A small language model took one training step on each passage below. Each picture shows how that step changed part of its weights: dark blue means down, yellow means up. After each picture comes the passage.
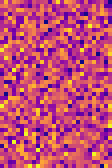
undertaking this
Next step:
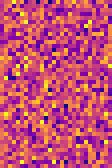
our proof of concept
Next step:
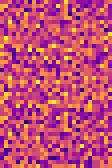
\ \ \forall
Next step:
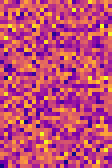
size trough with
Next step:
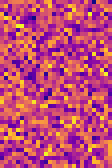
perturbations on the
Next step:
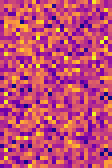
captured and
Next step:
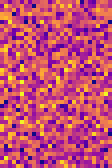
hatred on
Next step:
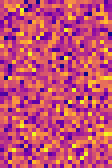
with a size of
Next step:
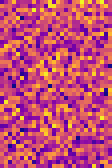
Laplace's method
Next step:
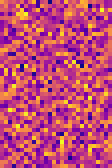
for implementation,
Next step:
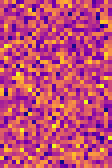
Codons are
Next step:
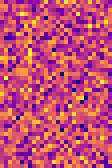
a set of null
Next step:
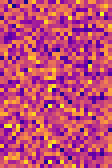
II. It is
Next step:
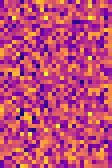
corresponding equilibrium problem is
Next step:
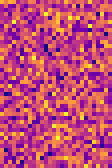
element. Let
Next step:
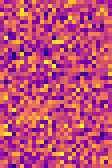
to reach out to
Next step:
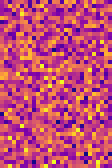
the computation of the
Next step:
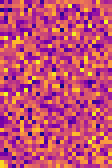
less attention to the
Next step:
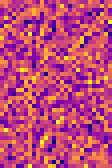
a Lie group naturally
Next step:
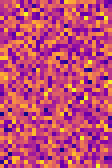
in a mathematically
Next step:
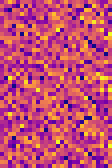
\\ \hline Y
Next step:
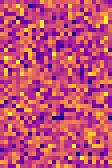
chances with many
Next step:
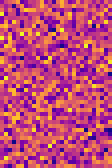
Resistivity and
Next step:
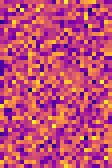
and catering
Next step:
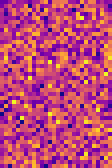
The brood
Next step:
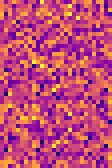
simple permutations
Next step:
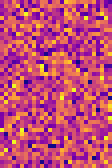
in the vessel
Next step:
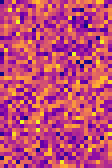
buildings and
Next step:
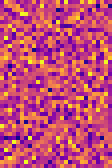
of $x$
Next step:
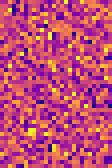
verifiable and
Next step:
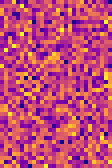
specifies whether they
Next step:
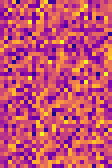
by god
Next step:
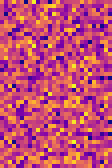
will be interested in
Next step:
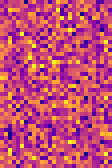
were obtained with
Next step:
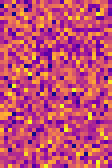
from the left,
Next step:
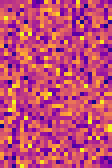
zCDP lies
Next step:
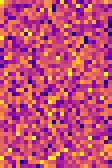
induces a {\it
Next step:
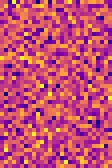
that $t
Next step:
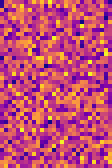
matrix corresponding to the
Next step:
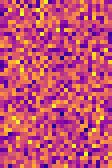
by the quality of
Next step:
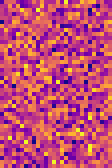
and requirements of
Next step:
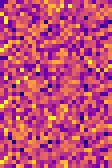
skilled labor
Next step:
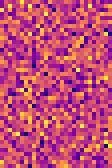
a single period is
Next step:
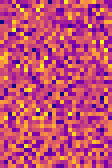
and that proof
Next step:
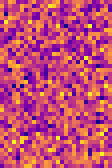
can be found in
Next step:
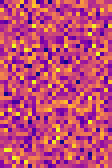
each simulation, we
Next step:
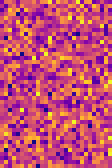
права в
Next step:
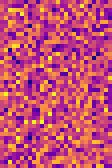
applying combinatorial identity
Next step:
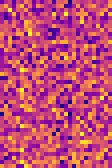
the aid of
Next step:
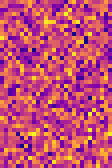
as a consequence of
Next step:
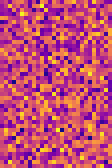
the chosen horizon \\
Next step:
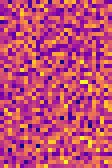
the above interpolating
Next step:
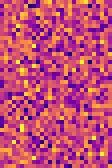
procedure for the
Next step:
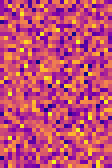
the requirements of the
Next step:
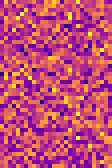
valid," while student
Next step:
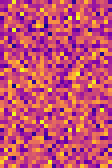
Member of the
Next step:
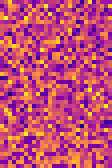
the main cause of
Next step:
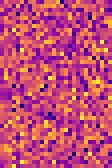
they use without any
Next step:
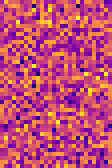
range of materials in
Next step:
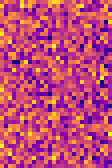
We can construct
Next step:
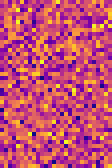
draw the location of
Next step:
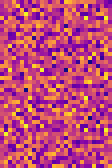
in reporting
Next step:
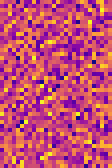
quantitative research. Data
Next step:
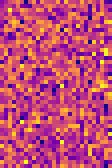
among control and experimental
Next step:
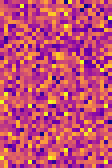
\| \varphi
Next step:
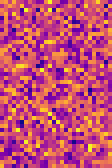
opportunities." Sull
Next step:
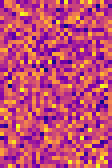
of finite-dimensional
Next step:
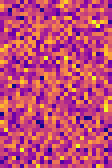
A \Rightarrow B
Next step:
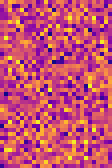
studied by many
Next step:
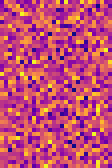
of the literature
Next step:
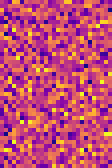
Sample size and
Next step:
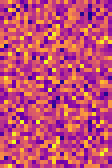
and Aspiring
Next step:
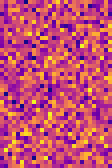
are additional environmental factors
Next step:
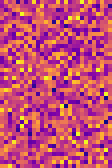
of 6 months.
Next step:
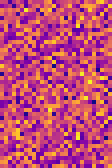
partnership Supporting
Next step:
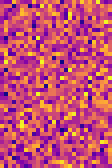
algorithm to neural network
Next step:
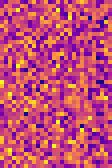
techniques were used to
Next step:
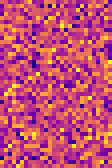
recognition is a
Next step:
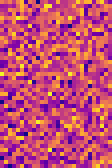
depends on the
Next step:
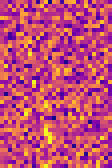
the position we
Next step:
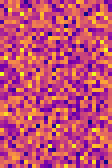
between the number of
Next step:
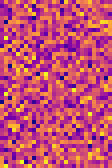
size is, the
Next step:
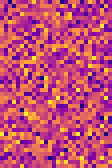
then $\io$
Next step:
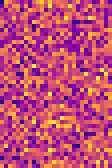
corresponding ones in
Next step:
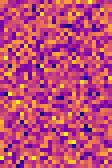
is moderately
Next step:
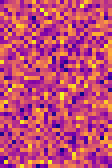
paths and send
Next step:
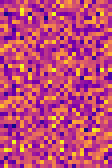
Genetic Algorithm
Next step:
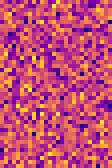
hpi. To
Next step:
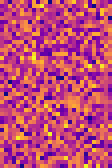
the classes. From
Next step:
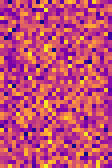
the function $$
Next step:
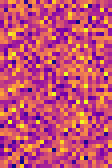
but allows for two
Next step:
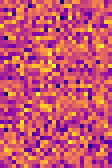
required to power
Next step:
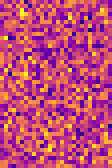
to define them as
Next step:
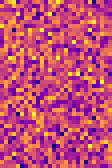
error. In other
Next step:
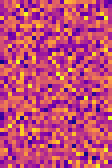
in the early stages
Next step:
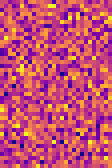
correlated to the
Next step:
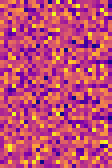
In this note,
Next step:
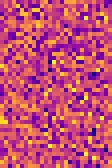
in a study by
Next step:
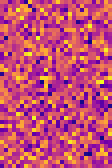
appears to experience some
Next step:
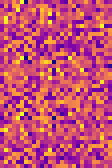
segment into the
